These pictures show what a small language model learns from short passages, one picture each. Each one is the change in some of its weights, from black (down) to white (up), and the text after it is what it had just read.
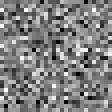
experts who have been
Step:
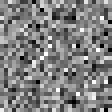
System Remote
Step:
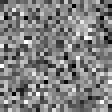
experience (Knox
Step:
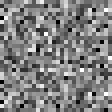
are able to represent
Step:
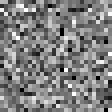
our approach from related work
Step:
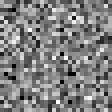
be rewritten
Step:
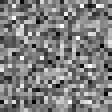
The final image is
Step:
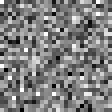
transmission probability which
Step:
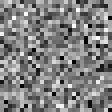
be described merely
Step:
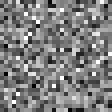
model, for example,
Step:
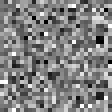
range spanned by
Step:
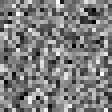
relates to the fact
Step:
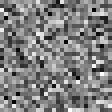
study, as the
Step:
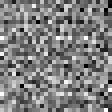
taxes and
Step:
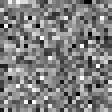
brackets thermal
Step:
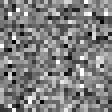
greater than the critical value
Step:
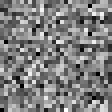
donors with the
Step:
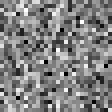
been implemented by using
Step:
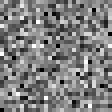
line). Deviations
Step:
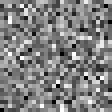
in a similar way.
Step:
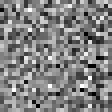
detection rate for fixed
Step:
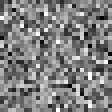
used on the collected
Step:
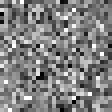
otitis media.
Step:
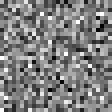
only needs to call two
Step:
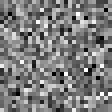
by Chu and
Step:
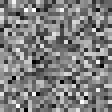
the access of a
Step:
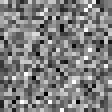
encounter simulations
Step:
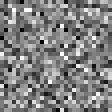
teamwork and
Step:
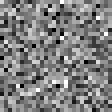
metadata in
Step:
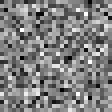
in the district
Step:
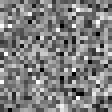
important. 6.
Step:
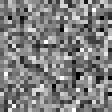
radiation efficiency of
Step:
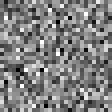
on these classical
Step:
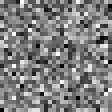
reduce investment costs and
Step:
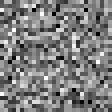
1 \leq n
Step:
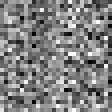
NOTE 4
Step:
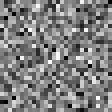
economic interaction in the region
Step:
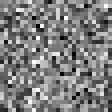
passage of the
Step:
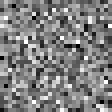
vary widely,
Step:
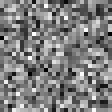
Note that by this definition
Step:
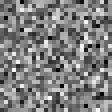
as in Example
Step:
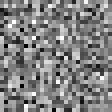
with a view to
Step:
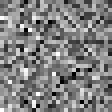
engineering fields.
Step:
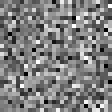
in the fits)
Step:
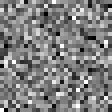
phones or other
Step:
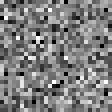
unitarity is
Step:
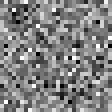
of Sgr
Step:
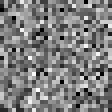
faces of the
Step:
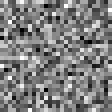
groups which are present in
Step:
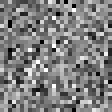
Results of the
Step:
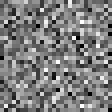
lower orbit and take
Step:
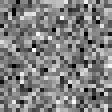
ML frameworks
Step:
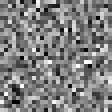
and consistent with the low
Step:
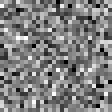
is performed exploiting
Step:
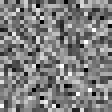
present a theoretical complexity
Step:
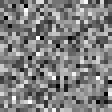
that at 0.1
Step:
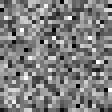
vectors were used for
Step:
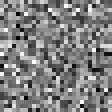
asymptotically proportional to
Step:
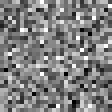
dimension of $d =
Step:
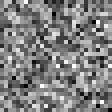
the current state of research
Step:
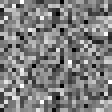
well as from the stability
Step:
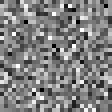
spacetimes. Using
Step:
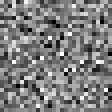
The resulting partition function
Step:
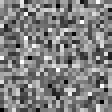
accommodated by
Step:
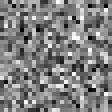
flexibility compared
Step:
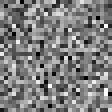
and the semantics
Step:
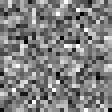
widely studied,
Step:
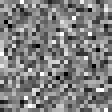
Last Theorem.
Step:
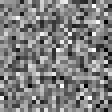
river reach
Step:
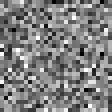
metabolic pathways
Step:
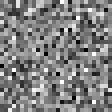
and magnitude of code
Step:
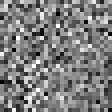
on the content and
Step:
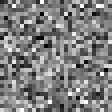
The remaining authors
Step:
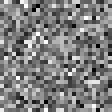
DOS of the
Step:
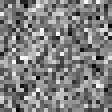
for the function and
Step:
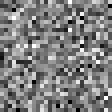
total mass balances around
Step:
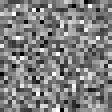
unifying and
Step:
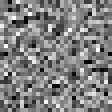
precise is quite
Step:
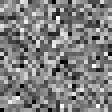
shouldn't be
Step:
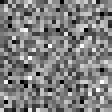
one simply needs to
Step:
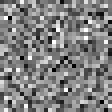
because in each such process
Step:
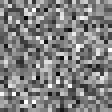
with a maximum coupling efficiency
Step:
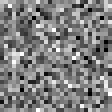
false positive
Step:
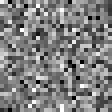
of the two. The
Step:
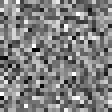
pregnant women
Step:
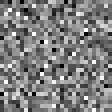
We find a series of
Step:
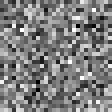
of the control and treatment
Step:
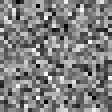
Effective achievement
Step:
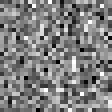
quantum evolution and collision
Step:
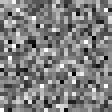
a dichroic
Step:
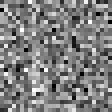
strength of these solutions were
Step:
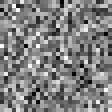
from the previous channel
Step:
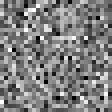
and the contents that
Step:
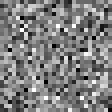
and performance efficient computation
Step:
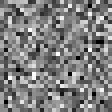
measures such as disease
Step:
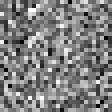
to the finite width of
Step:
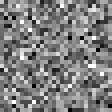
based imaging survey,
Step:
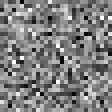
from that associated with positive
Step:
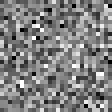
in a uniform magnetic
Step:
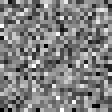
through its extent.
